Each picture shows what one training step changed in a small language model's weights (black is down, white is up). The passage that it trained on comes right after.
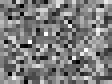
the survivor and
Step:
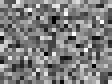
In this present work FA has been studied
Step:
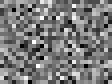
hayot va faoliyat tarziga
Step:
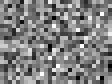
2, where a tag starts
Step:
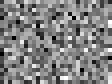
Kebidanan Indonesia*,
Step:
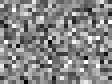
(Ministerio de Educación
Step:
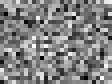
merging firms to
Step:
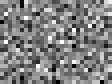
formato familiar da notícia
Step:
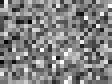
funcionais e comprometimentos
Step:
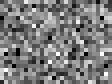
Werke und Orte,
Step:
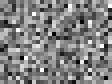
including interactive elements, and later,
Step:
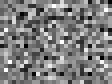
қилиш учун аҳамиятга
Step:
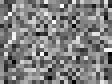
S. Small, and Paul
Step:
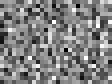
ja toetamine.
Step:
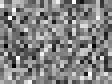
a total 300 questionnaires were
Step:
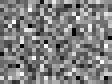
wettelijke restricties die
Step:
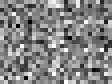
shape parameters in the percentage error of
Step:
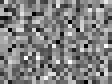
the Energy Locus of the
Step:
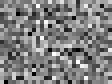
genre within our community, in which
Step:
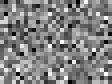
& Dicheva,
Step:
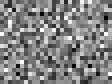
impulsive buying tendency
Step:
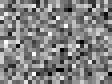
e não especificamente sobre a
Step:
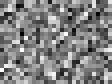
beispielsweise für
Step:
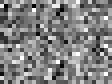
Management of Community Participation
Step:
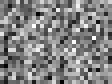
in length, exclusive of
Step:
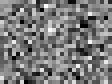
shuni ko'rsatadiki,
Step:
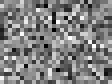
Cover picture: Public
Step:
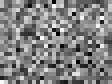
consumers' online shopping
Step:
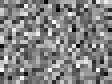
faqat kelgusi yil
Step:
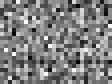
anterior organ is a belt of
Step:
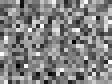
to other plannings. The success will
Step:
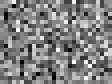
a proportion of 13 percent employed
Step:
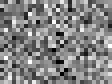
щодо використання
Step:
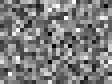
असते ते
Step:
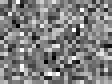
and Co(III)) for about
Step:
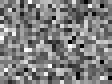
patterns developed in the cave. As
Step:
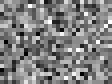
справі «Sorland
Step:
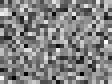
de la medicina en
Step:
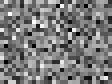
for the future and encourage individual
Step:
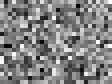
stretching vibration in the
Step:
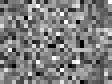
una aptitud orientado al
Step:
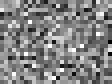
entre avós e netos.
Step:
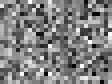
behavioural inhibition are at higher
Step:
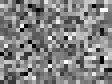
и качества усвоения
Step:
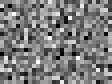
formations, granite intrusions
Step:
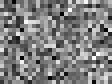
National Park, Protected Area
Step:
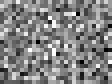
parts in isolation. However,
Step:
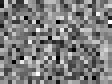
aos Tribunais Regionais
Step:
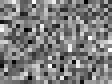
consumer interest in making purchases.
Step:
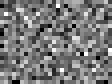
it va boshqa jun turlari
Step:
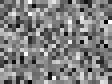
MD, Assistance Professor,
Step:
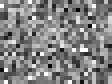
roles of commensal bacteria
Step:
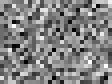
words and both of them creative the
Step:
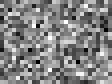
Pontifícia Universidade
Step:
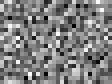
and weaknesses related to mastering
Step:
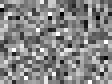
*Plasmodium* infection
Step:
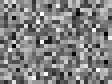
human rights violations are taking a
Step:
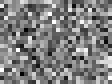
*Moda access:*
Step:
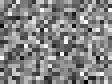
TB and the emerging Drug
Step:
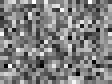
је махом о
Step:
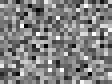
ичига фирма
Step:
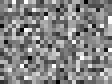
- d. Penyelesaian
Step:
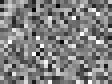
Ametov A. DOIRA
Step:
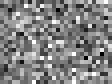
linii pentru
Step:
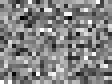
simulation platforms have become essential for
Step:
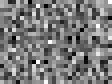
play in advancing urban nature?**
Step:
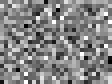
*Kawasaki disease*
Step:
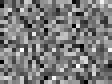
himoya qilinadi.
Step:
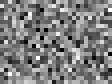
маъносига кўра
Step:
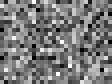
использует психологические
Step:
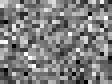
relatively high yield. Results and discussion The
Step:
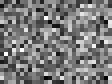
kiyimlar, korset
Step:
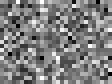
and analysis with Newton Raphson
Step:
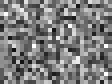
Student Choice in the
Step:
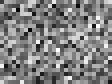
to Teicoplanin
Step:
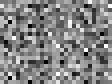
первой документов
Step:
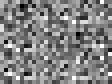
2 Group 3 Group 4 Group 5
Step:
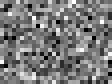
of the meeting it is
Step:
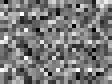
ko'rib chiqiladi.
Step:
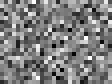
осуществление управленческих
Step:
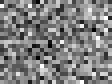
qualidade de experiência é proposto
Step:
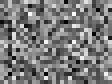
Союзу : Закон
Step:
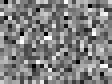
Vital Pulp Therapy
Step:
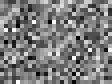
(forehead) and just above
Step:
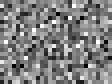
escolares. Nesse sentido,
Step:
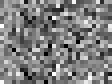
is at the forefront of
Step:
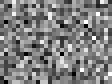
composition of ground waters, or their
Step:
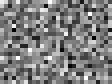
the risk, while all patients had
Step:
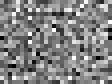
quatro gerações
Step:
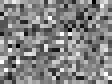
iluminação natural e foram
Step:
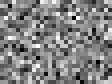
segundo semestre de 2020 na forma
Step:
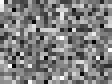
olamdan o'tdi.
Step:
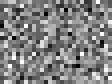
har qanday kamsitishni
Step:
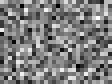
have to place an idea outside
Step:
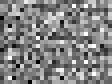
Wystom nakomne,
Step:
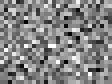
Quantitative methods of analysis depend
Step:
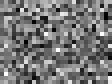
asr ko‘nikmalarini
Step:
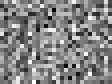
sorbent coconut hard
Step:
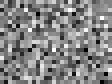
with the charging infrastructure of these
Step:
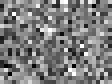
bo'lsak ularda
